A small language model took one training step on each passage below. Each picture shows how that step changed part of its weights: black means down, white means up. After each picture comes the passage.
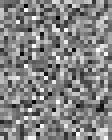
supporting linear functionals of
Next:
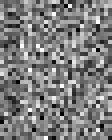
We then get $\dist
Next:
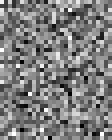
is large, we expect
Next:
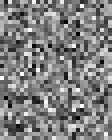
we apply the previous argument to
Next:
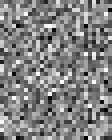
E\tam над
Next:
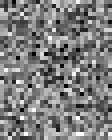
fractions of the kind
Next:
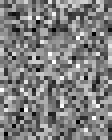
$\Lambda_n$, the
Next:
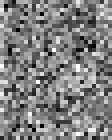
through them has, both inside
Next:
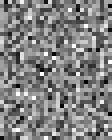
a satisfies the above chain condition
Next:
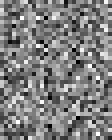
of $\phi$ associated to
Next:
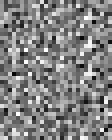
therefore \begin{equation}
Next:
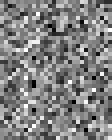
\subset \GL_\infty
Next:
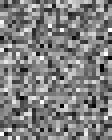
positive constant~$\eps$.
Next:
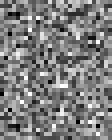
$\widetilde{R} =
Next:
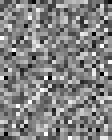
\downarrow 0$
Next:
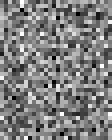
zero nor a negative
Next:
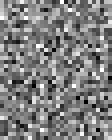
core graph $\Gamma$,
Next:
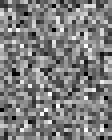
cases (B) and
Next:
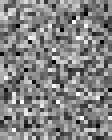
However iterating this formula and
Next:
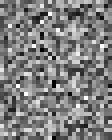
the random dispersal
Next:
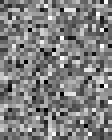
history for solving
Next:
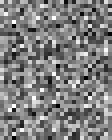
of 0.5 at the
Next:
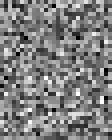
results in a globally uniform
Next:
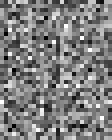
$R$ has exactly one
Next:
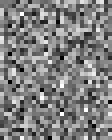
typically uses the
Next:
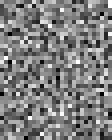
Killing tensors}
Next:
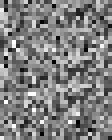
direction has been proved in
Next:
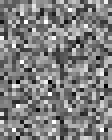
properties \begin{itemize}
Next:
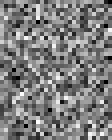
than modular forms.
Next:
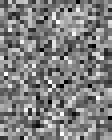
$r$ is the constant
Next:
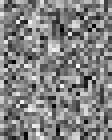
images with corresponding
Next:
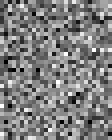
but also offer a
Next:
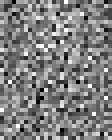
on the right-hand side
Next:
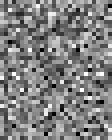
each $b_i$
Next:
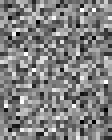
at $p$. Hence for
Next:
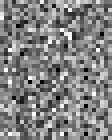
complex numbers, we define
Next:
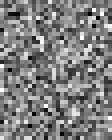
$\omega$ is bounded.
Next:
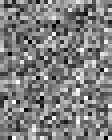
in the introduction, there
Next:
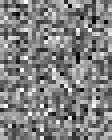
here $j$ is
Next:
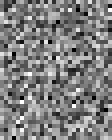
the system of eigenfunctions
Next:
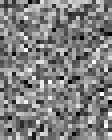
least twice as
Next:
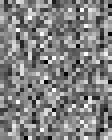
a$. Then the operator
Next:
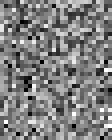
standard form is illustrated in
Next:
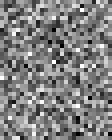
at the point $ x $
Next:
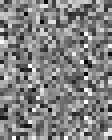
2D and 3D cases
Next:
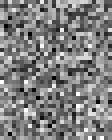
set language,
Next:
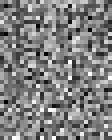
now estimate its right hand side
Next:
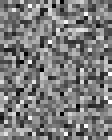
scattering by
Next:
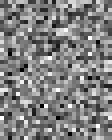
$p$-variate random
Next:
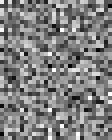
is essentially devoted
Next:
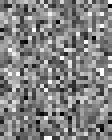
this section we review
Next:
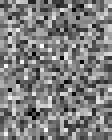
$k$. In Section
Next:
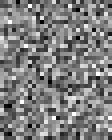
later is contained in the
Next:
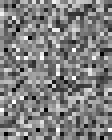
dimensional object with respect to a
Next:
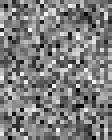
begin by fixing the value
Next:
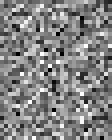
\textup{ or for
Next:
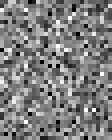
(oriented) edge from
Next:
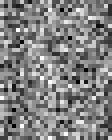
are left with showing that
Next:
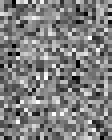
with the following property: for
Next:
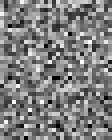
smooth of dimension $k$.
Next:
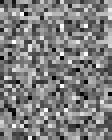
probabilities for
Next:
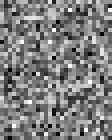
the pairing $\langle
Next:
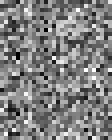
for finding central configurations
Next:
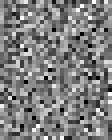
homomorphism $G \hom
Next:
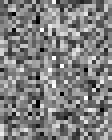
between the entering
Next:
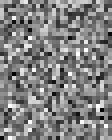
algebra is itself a
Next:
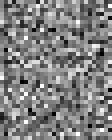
any point $x_j
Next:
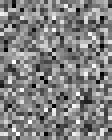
and location $i$
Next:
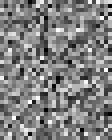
\'etablit la
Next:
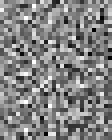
champ complexe
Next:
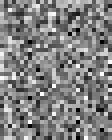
each of these values gives the
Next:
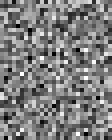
for some $a, b
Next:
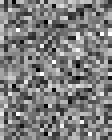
parameters to the upper boundary,
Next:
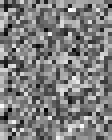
by solving for a
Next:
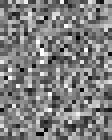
$B$, then it contains
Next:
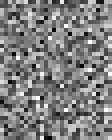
$X$ are affine.
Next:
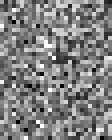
defined below. In particular,
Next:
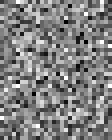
following. Firstly,
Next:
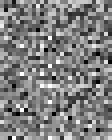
via the $n$-th
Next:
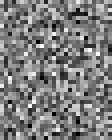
to as the {\it
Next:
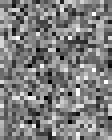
constraints, is the basis
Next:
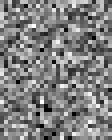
decomposition of $T$
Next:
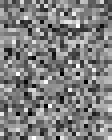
be open subsets of
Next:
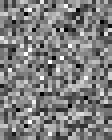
regularities but for continuous
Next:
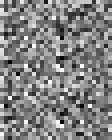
of starting from the free
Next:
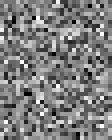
is not dissociated,
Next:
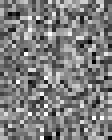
$\Delta\alpha$ on
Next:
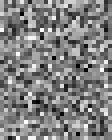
of optimal stopping
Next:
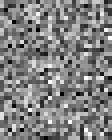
Reinhardt domain
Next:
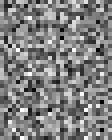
the observation noise
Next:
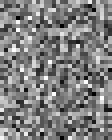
introduce \begin{align}
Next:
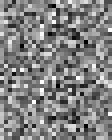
These new computations are
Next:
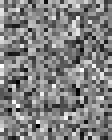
of mathematics. The construction
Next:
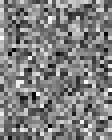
no idempotents.
